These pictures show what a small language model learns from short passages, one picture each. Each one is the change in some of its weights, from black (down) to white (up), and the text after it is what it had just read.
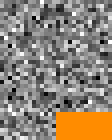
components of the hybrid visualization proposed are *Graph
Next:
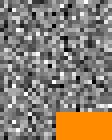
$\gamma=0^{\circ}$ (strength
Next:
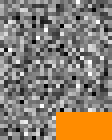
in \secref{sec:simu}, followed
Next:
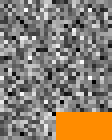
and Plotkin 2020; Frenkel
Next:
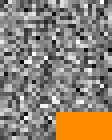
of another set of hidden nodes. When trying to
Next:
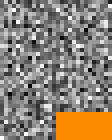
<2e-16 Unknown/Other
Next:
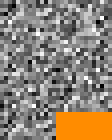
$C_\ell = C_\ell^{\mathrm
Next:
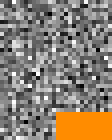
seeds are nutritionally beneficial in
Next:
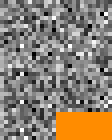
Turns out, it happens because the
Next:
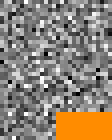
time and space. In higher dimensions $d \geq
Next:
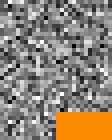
local manufacturers. - Training and retraining
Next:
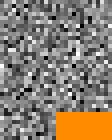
given in [7a]. In steels substantially
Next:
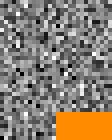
an Executive Agency of Department for Business
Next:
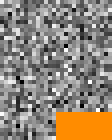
Transformation} as its two key components.
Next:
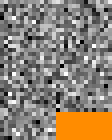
Acid Inducible Gene I Like
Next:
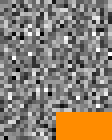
with slope $\sim2$. When the
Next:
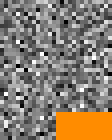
CARE Principles⁴ are also relevant for
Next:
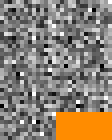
country. However, women entrepreneurs were
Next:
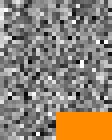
students, academics, and practitioners
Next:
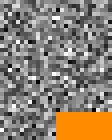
the corresponding ANN outputs in order to investigate their
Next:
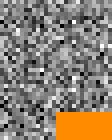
a UCs but no women participating in the
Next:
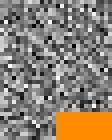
°C. By electrochemical transformation, its
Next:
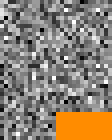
similar to the QSO case, corresponding to BCG
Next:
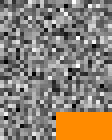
measurements that will be realized after the completion of this
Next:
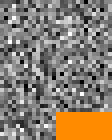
affected with variations in cases of bleeding within first
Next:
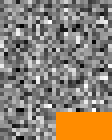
the electronegativity of the halogen's family.
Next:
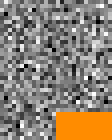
large deviations. For fixed $(\zeta,\psi)$,
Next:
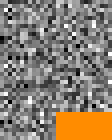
Stability Studies The prepared emulgels were
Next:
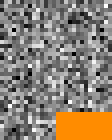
at the point $R = 20D$, $\theta
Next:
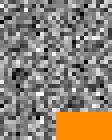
modifications in the material depending on the nature and the
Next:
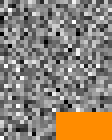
a certain new field $\mathcal{E}$ (which
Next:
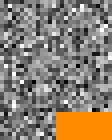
properties of Inconel 625 extrapolated
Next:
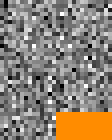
per capita income in the sub-region.
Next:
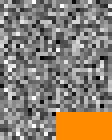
in BN. This dynamic coupling between a 2D
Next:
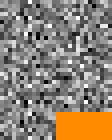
locating pertinent literature. Because they were
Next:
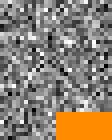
cannot directly mix the one-hot labels of image
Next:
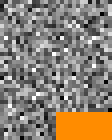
intrusive for a user and it requires minimal control
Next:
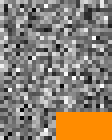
from a suspect, it may even be more useful
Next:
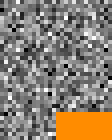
$\gamma$-ray yield per annihilation given
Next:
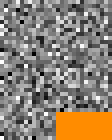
her goals" [22] and enable employees to successfully
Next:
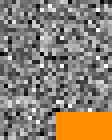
country survey by WHO showed that use of
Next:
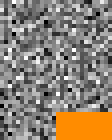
a mass $m_\chi \gtrsim
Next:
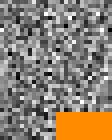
measured using SHG process. In follow text,
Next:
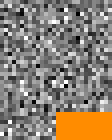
Practical Guide to Evidence and Decision
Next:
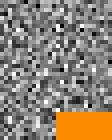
disable a certain number of FPMs to
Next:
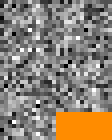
energy/winding charge ratio $e^{-1}$.
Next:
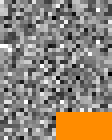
and Statistics, University of Vermont,
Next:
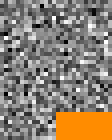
ecosystem in support of Mission “Ocean &
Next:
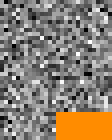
- D6: Symposium
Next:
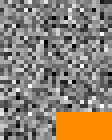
(CH$_3$CN) and its
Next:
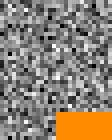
produces sterile hyphae on malt extract
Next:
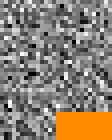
projects (for instance street experiments or smart
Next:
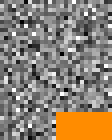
random graphs. \newblock {\em Advances in
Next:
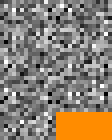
Postoji velika razlika
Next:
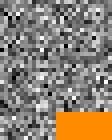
transition occurs between the charge order state and the
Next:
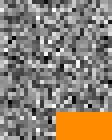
higher energy states, by increasing their population far from the
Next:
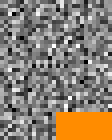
replicated in FEM simulations of the $\phi =
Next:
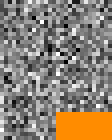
and the scarcity of greenery
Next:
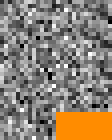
Agency, Committee for Medicinal
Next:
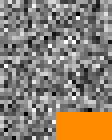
knowledge in the wealth of traditional Indonesian
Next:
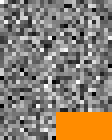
of the study subjects was determined with regard to indoor
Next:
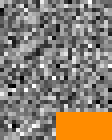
004 and K. N. GANAGE
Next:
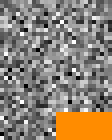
be blocked in indoor areas and underground
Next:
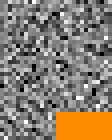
box with green lines. It is clearly seen that an
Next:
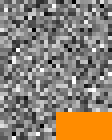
the one-electron Os $5d$
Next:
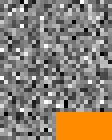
central Au+Au collisions is dominantly a
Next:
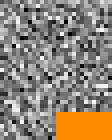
data on occupational accidents should be exploited
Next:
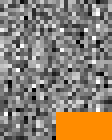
to $t=M$ is given by,
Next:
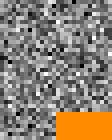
expressed in the form \begin{description}
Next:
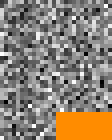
enhanced digital competencies and a more expansive view
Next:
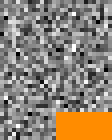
(equal); Writing – review &
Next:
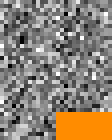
the structural indicators and to provide information about the context in
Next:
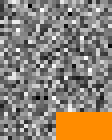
a perpendicular magnetic field $B$ and
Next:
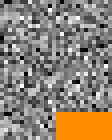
Henriksen's best fit value, is
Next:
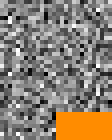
open works (based on Eco) considering that both
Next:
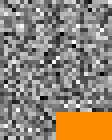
hand, quantum-based ranking is gaining momentum
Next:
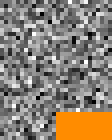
operator of spins. As the one-dimensional lattice
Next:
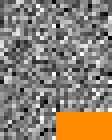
the upper right panel shows the on-sky number
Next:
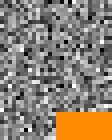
find that $\gamma_z$ is close to one
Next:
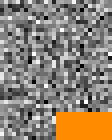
of temporal uncertainties via probabilistic methods is a
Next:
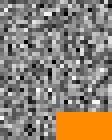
region may account for pourly known repulsive
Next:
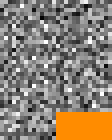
transfusion [2]. The fetus is
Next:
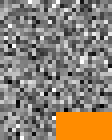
Arabic environmental text into English. The results reveal
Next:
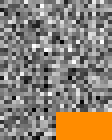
nonlinear reconstruction is insensitive to the values of
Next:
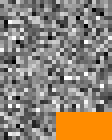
a basis $\{ \varpi_\ell \}$ of
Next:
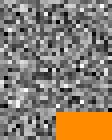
*Applied Thermal Engineering*,
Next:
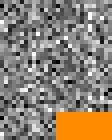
_A Avogadro constant t time, h
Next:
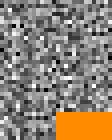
3 (SMILES, Name,
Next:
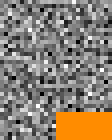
they should preserve the network modularity as much as
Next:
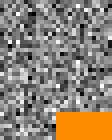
of backstepping design is to select recursively
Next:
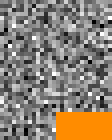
increase in autonomous expenditure increases the
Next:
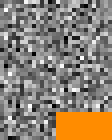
different stock markets. Instead, the authors
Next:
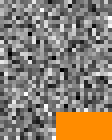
the above claim, Kabir (145)
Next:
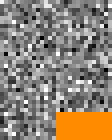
four identified best binary-lens models including the effects
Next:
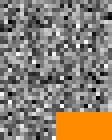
He was seen in an outreach clinic conducted by
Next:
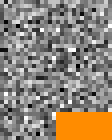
corneal scraping with microbiological
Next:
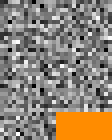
with ideas of designing differentiated teaching strategies for
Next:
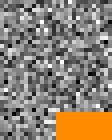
(lower panel). For clarity, the pixels
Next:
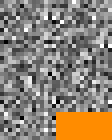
both longitudinal shear deformations. This deformation mode mainly
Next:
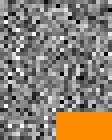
by two Members of Parliament from the
